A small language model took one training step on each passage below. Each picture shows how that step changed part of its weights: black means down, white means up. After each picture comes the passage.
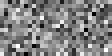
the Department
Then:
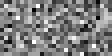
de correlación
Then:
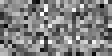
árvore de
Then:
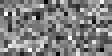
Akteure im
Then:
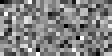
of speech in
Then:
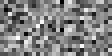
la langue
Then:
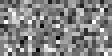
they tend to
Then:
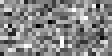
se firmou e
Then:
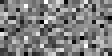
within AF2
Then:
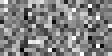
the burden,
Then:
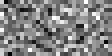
texte qui
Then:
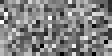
discussões de
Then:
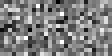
de las personas.
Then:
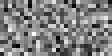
emergence of new
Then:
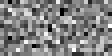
data and material Most
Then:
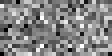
from which it has
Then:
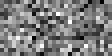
address the
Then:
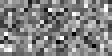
dia tidak
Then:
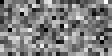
intensive care
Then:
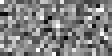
relapse and
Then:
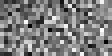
and necrosis.
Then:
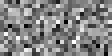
of young
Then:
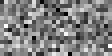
a produrre
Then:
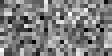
we estimated the
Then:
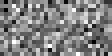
Africa, the
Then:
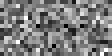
of the types
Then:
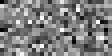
using their respective
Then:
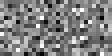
by inoculation with
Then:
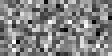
aspired to
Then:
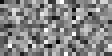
to 50 years
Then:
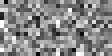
um espaço
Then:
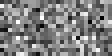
by academic
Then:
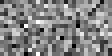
µg). The
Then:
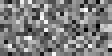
and 1 pt
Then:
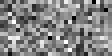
to alleviate
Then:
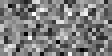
value label
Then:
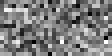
los resultados de un
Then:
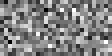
é posicionada
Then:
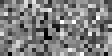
it limits their
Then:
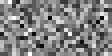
va taklif
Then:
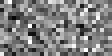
In de vorm van
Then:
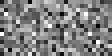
world. It
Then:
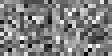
who need the
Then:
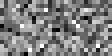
bias of the
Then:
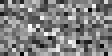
debate en un
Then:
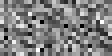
of behavior
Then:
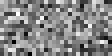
assumiu o
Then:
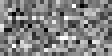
espérer une
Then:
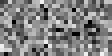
va asosli
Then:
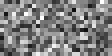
The findings of
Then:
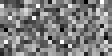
than males to
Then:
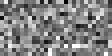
*Am J
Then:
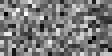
new use cases where
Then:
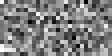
jamiyatning bu
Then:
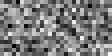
of a set of
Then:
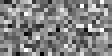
concentration to
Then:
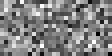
the precursor
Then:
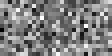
the interpretation
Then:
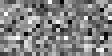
la costa
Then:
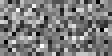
However from all
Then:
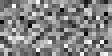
participant whose
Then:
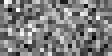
energy consumed by
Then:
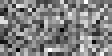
scientists as
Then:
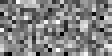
vocean en
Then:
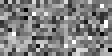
– ilmiy
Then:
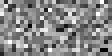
to begin with
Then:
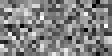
treatment had
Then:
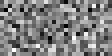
de condução,
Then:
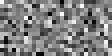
in print.
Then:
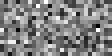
market of
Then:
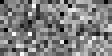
performance, as seen
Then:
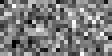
have been considered,
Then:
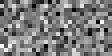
birds and
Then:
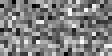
profitability of
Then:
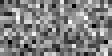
por meio de
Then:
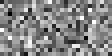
besoins de
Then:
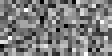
of PC load
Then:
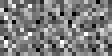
и В. В.
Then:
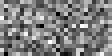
range of products
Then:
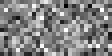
with an adaptive
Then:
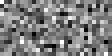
de abril.
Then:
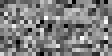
agencies in
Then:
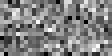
exercise program
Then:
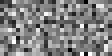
таълим ва
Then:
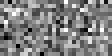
information that has to
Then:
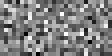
days. In this
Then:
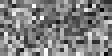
some others
